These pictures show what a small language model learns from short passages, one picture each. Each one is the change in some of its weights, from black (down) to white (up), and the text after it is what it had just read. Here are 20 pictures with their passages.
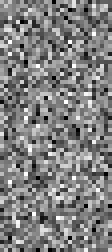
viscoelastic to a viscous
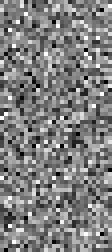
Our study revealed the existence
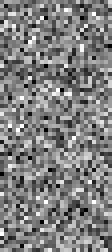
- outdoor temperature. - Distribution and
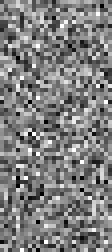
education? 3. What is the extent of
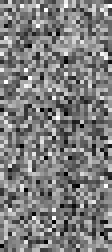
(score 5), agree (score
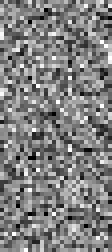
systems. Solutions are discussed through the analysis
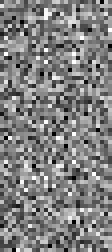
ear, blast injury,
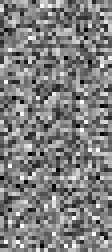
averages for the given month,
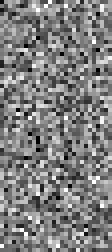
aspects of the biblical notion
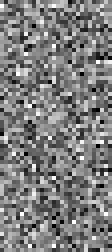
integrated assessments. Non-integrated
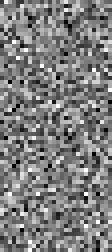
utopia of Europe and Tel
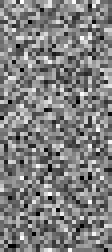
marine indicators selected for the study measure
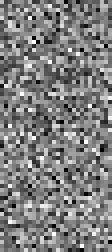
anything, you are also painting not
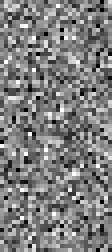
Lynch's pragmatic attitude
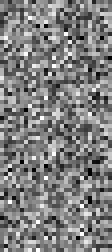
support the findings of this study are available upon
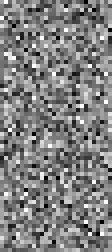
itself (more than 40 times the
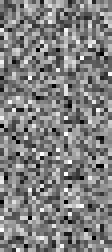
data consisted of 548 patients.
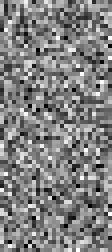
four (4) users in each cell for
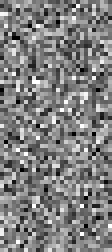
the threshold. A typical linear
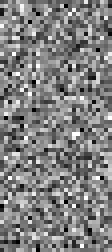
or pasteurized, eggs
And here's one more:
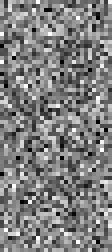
its magnetic field might still be
